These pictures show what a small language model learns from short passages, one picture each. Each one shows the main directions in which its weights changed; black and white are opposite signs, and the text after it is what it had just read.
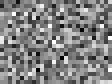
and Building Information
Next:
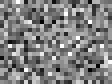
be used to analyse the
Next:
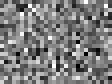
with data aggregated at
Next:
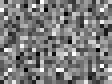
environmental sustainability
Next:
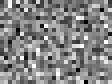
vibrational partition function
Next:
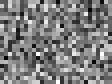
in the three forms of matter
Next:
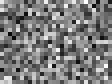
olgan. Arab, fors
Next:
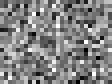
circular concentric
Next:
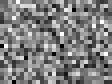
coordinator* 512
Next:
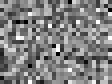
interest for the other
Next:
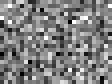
eng ko‘p amalga
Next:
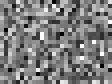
internos e externos
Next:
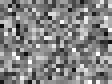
Printed at:
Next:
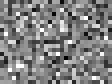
the prism and greater than
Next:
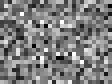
of a more packed
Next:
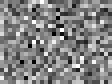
with few representatives in
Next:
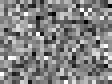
files in the folder to
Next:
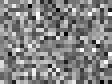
realen Welt:
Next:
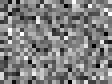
accumulated?'' A
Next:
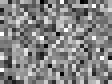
nyeri setelah
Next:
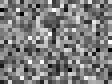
and Michael Sheng
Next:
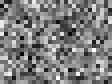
Palestinian elected
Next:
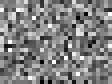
in a given interval M :
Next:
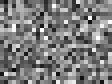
reacts to unexpected
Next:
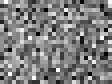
asar darajasida
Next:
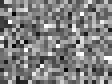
curvature that might
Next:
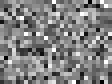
verilerin performans
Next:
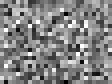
show that if $\phi_{cl}$
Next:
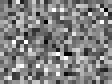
is through the pet trade.
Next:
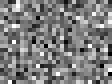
compromise between estimating
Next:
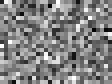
the duration of its
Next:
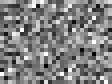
the ones in this stage).
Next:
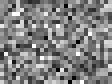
are significant only at the quantum
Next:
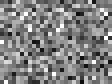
(considering the
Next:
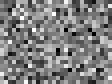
We have recently reduced
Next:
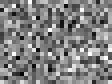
is a sampling-based
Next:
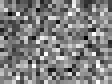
for the small devices
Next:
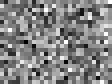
absent; cephalic
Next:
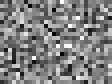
Tohir o‘g‘li
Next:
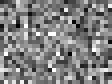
number of processing elements into
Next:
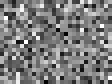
we segregate the M
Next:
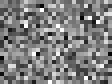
на совокупной
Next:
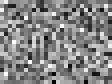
tahlimidagi integratsion
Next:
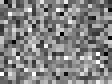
whether such a state corresponds
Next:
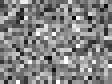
alternative protein sources
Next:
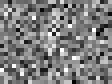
excludere sau includere a
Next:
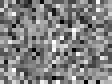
The tracking system of
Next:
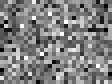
denotes 95%
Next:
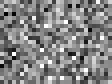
Retrieved from
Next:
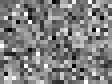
must be **visible
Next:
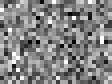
By examining the direction
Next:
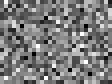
are younger than
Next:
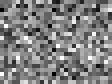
reasonably close to
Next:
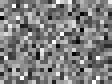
time would require further code
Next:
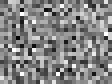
nature: i.e.
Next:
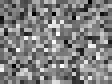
его как
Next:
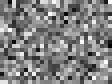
them. That's why the
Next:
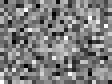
is not new. Buzzard
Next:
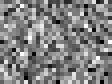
uma maneira de
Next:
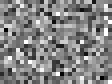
em uma norma
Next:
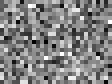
diamond sample.
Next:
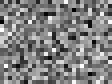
significado. En sí
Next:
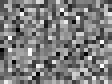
section. Their positions
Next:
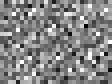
o docente do
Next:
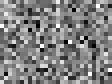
turli shakllarini
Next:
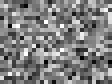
used for dining (Figure 8).
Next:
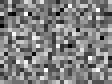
model. The intercalated,
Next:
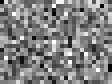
The existing scintillation
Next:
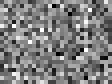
and thus $S_{m}$.
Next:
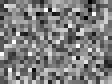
Figure 7c, where the
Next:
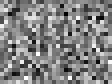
models* in array
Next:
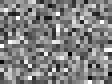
the samples were assessed using
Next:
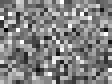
event technology to create
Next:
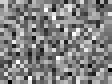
- This can be visualized
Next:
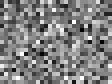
optimal chemical
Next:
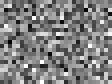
than evaluating SALI
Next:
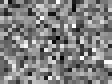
of energy by nuclear
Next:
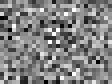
deliver safe and
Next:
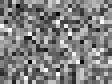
mainly in engineering.
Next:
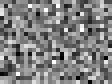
which verifies political
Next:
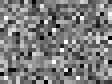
the rotating BTZ
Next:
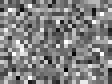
the decay rate is
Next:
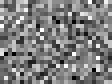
$t$ are large, and
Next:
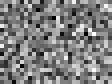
technologies have significantly improved
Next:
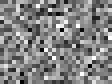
serious than its nature
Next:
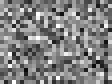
as last author - Option
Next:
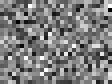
seguir a marcha
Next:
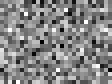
made a conflict of
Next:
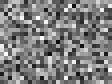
average improvement
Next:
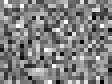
la descripción de las
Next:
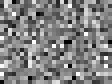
policy alignment, and
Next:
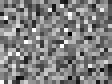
1. Dendrogram
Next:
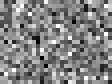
Thus, preheating become
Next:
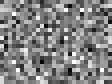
roughing operations.
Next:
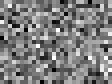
dentro do contexto de
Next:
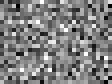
Pupil analyzes and
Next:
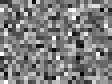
then molecule was
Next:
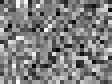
a broad cloud of
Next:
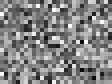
exemplifies how
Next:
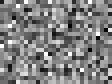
the LHS is a
